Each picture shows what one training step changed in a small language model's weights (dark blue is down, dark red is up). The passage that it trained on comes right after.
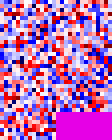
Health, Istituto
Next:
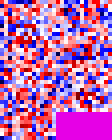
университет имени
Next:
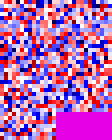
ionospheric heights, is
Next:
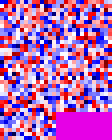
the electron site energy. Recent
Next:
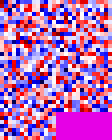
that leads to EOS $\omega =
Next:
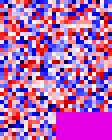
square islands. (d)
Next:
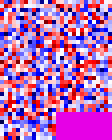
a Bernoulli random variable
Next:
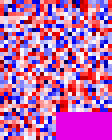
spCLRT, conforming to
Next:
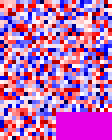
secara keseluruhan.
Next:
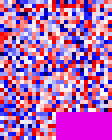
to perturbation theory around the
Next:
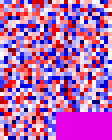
republice Od konce
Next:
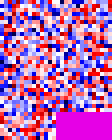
affect découle une
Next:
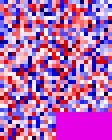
be a comprehensive analysis. This
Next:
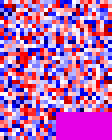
inefficient and this regime is
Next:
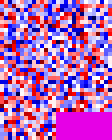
nonspecifically during the reaction,
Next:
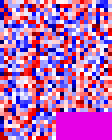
shows plasmid copy numbers
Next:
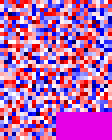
heaviest fragment detected in the
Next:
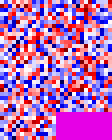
control the instrument and the data
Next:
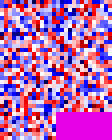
second phase involved data collection where the
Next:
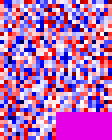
$\mathrm{NLP}$ computationally while
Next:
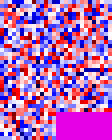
the built environment used in the
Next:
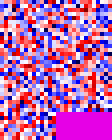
laboratorial. **Revista
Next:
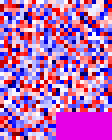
training and career development
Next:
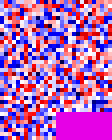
profit or minimum cost) in a
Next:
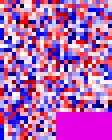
God's original intention about
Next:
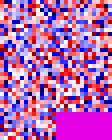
well designed studies. Inaccuracy:
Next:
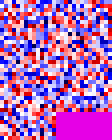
to harmonise dates onto the
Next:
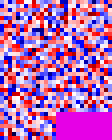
binaries in this case results from the
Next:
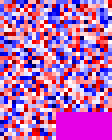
com deficiência mental
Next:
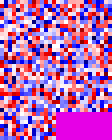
& Test Isolation & &
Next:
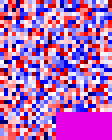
were significantly improved in comparison to
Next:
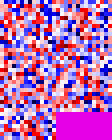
this research study. Consent for publication
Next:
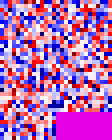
the transition is continuous
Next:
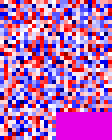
biri TikTok Pekindagi
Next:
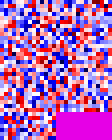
introduced recently for gingival
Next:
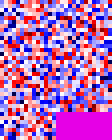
confident in making appropriate
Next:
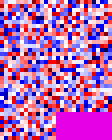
mean field model (solid line) and obtained
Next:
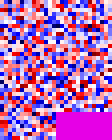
«действовать - то
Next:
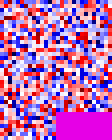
sky, particularly exploiting
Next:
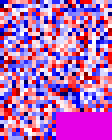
onto the coarse-grained space
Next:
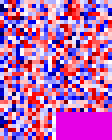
précises du corpus
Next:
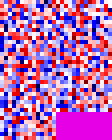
a more holistic simulation of the frequency
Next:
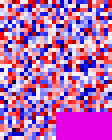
E : Writing - Review &
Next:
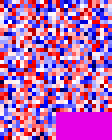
12 см, ширина 1
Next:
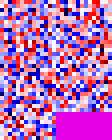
здатність залучати
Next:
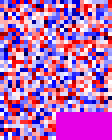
wide range of methods and measures used
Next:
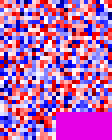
les transformations de la martensite
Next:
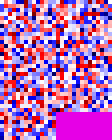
Yo‘ldoshev A.E.
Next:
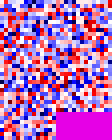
bound to affect the actuators since
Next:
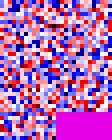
homónima ^[7]. De
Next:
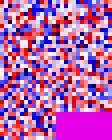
focus on the DSSAT
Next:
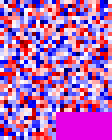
illustrated by spectra in Fig. 2
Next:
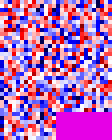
most contested language related to
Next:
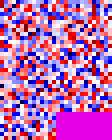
that the slowing down of the
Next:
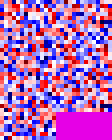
– Candidate of Economic
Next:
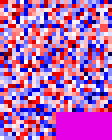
the results of the dialogues. In
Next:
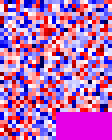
showed that trade openness had a
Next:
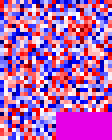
collaborations for sharing best
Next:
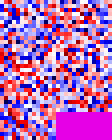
also the entire society. This
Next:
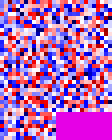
\begin{equation} \dot{x} =
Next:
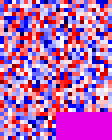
a number of occurrences and their
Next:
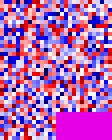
used as a tool for further content
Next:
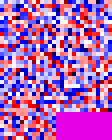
Garima & Namita
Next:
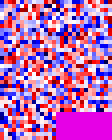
cardiovascular y renal en
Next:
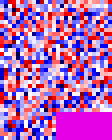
moliyaviy hisobotlarning
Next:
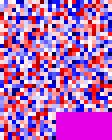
qanchalik bilimli,
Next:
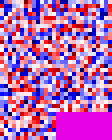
in Class II systems and their impact
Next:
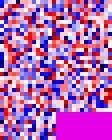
constraint, this optimisation problem is
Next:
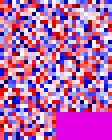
seatbelt. The steering
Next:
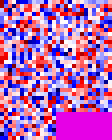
that cause direct mechanical
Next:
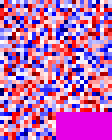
las cinco necesidades de
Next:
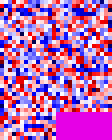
is required because Flock provides the
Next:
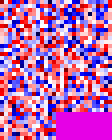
window that can be efficiently
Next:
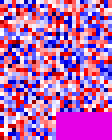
Recherche et Développement
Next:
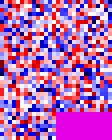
trailing behind their motion to
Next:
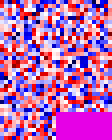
foreign currencies. The last
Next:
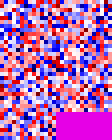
no dia a dia; os
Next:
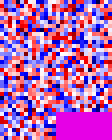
technological paths would be evaluated in
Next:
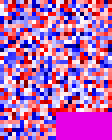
only few-atom-thick,
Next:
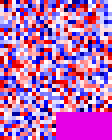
how easy the information is interpreted
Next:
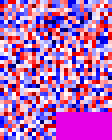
and ridge regression is the
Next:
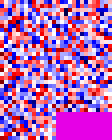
зміни Проблеми
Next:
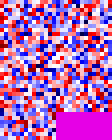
do país. Sua
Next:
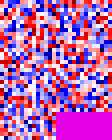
include: - EV speed
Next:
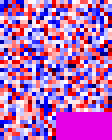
fundamental periods for the
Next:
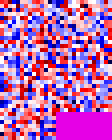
is increasing every year.
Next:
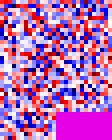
\\ \noindent {\bf Proof of
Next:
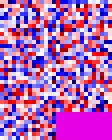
investigate the multiple stellar
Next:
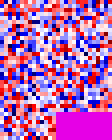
Mass, $M_\odot$
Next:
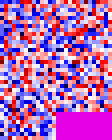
relevant period of time and found that
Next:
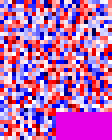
only job satisfaction is closely
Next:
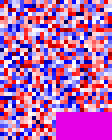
N Average ss t p<0,05
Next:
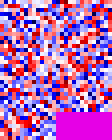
24 de fevereiro de
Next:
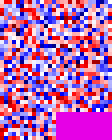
Pandu Rangan Department of
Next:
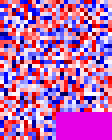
junto com o capitalismo,
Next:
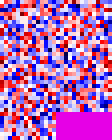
consider using more company objects that are
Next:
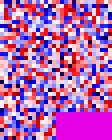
use of ICTs, including
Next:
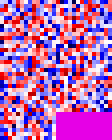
technologies and advancements.
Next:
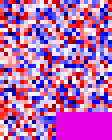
by \cite{Nixon2011,
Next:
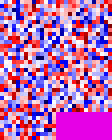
fresh primary and aged
